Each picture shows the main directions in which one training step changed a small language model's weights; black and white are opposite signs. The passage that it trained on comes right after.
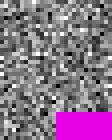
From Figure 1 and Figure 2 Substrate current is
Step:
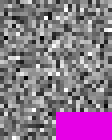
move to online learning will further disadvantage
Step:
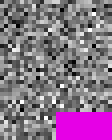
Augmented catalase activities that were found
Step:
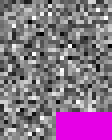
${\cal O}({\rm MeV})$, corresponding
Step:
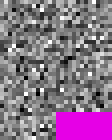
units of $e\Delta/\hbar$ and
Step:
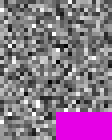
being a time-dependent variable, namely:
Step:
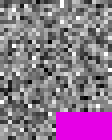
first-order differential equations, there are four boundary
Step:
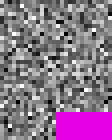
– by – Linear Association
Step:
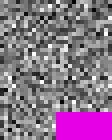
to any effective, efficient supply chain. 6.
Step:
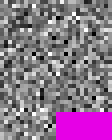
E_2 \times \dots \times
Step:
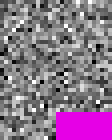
reality would, according to EPR, exist because
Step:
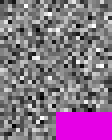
may become asymmetric if the magnetic field of the
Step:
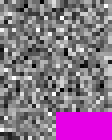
are two complementary approaches to addressing one of
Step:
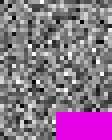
leads to a quasi-particle life time of
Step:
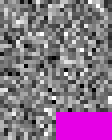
But all these approaches are xml-based
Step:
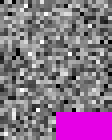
is to investigate quantum wave functionals in
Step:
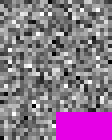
$L_{reg}$ used is Mean
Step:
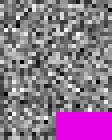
a very wide band in both detectors for high
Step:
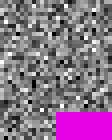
nature of digital marketing could not be fully captured
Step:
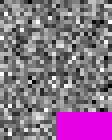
Physics: Kyungpook National University,
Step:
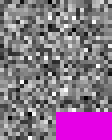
three groups of students all built FE models of
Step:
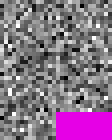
a cut on the value of $\LR$ rather
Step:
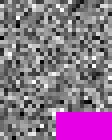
a fattened disk near the WD
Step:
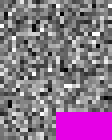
TOPSIM GmbH.
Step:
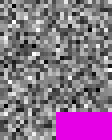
that a teacher must be genuine:
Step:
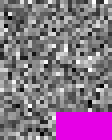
LHC experiments. We consider the production cross section
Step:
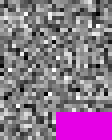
Figure~\ref{fig:05}. The parameters of
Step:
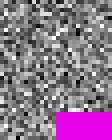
density. However, dispersion constant showed that it
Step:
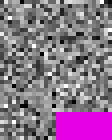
found that DS and NPA give variable results
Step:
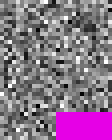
and summed just as we did before. At the
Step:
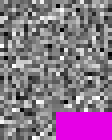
with similar $N_{S}$, the former
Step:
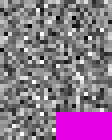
_m\partial _j\theta
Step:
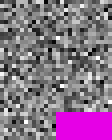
can be increased with a foam layer, we
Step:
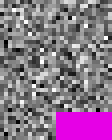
at right). Stages of differentiation are
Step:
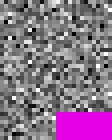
are non-chemical compounds which play a
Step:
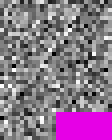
WP Work Package CoE Centre
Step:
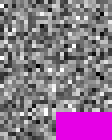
number of vocal and instrumental
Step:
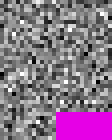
postulating the constraint \begin{equation}
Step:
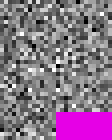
group sharing a resource block that is
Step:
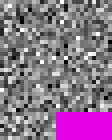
confirming clinical localization, identifying
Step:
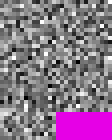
ml by using distilled water to prepare
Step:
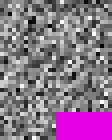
these conditions (at open-circuit) the
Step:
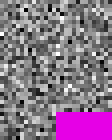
of fingerprints in different ABO
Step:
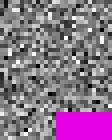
one patient (N2). On the other
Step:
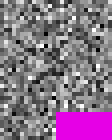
the same. \section{Experimental
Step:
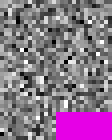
cavity is transparent. This
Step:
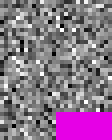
\times L$. Monte Carlo sampling is
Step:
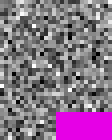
end, today a huge research effort
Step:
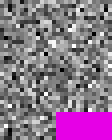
of optically thick emission lines. The model in
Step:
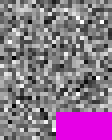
condition of maximal efficiency for the transfer of information is
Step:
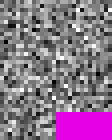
of the simulated cortical region, targeting a
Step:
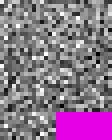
Age-wise prevalence was highest in
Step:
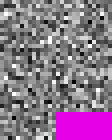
high dimensional hyperentangled state.}
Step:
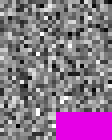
challenges that are defining our contemporary world
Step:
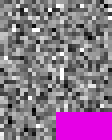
of 189 GeV. Again, no limit
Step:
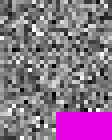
with \cosmoejs shows that this
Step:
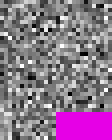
\\ 4 K LNA Heat Sink &
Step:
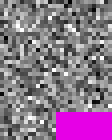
SBBN prediction when using the
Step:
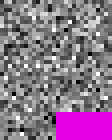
needed to be able to follow verbal instructions
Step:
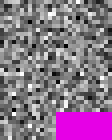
given to logic and not to creativity.
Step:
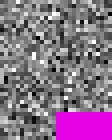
to reach a fully LB-understanding
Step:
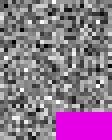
express the topological invariants of
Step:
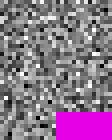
with hydrodynamic simulations. On the other
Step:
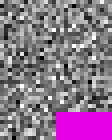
(day): $$\text{Biomass
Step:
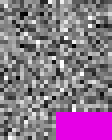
$S$ is a (small) surface,
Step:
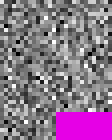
by Eq. (\ref{eq1}) may be
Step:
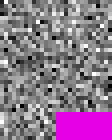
significantly faster than the time required to calculate the
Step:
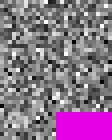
and boundary, derived from the fluid dynamical boundary
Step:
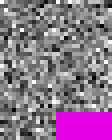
and discusses how to optimize performances such as
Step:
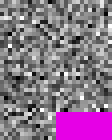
The mull obtained was suspended on the cell
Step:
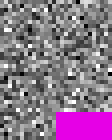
percentage of boy academic motivation, like in
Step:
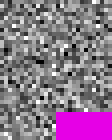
presents the highest number of valid data points, while
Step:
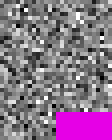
of the specimen, while at material
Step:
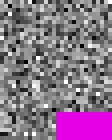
duodenum, as well as a
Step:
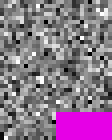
“Differential swelling” of the
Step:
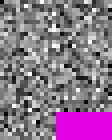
used to provide confidence that all samples had
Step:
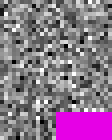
lowest growth rate of 2.67% in 2017
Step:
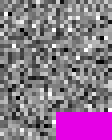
Tuning results for the free nucleon interaction
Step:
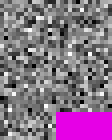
the economic size of the investing country,
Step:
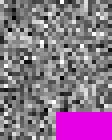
much less than pre-periastron and
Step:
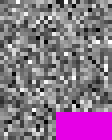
to condense into a nonzero
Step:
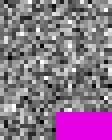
convenience, but to make it clear that the full
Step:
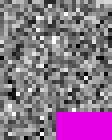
the secondary species components could have fallen below
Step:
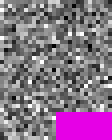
detection and demonstrate that Auto-Ref
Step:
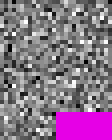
functions. One key strategy is the construction of synthetic
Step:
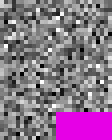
separable states (% \textit{\ the quantumness
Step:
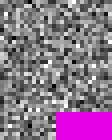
cylinders. Electric component of
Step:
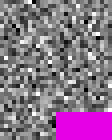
angular-momentum trajectories
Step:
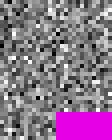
is discussed.\\ Keywords: galaxies:
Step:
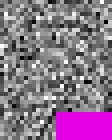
the SiPM continues unaffected
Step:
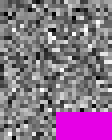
geotechnical and geochemical characteristics. A
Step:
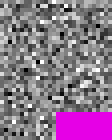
significance greater than $3.6\sigma$
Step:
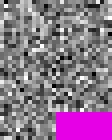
provide a damper with two functions:
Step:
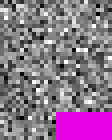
recognition that ferromagnetism in
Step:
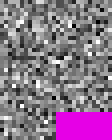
RL and the block-partitioned
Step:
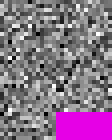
problems," "solution strategies,"
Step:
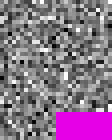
with intellectual property. Introduction.
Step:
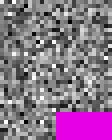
is too luminous to be a
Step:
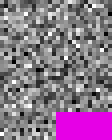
Figure \ref{FigFACT} show the
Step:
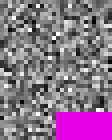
financial asset has been chosen, the number of
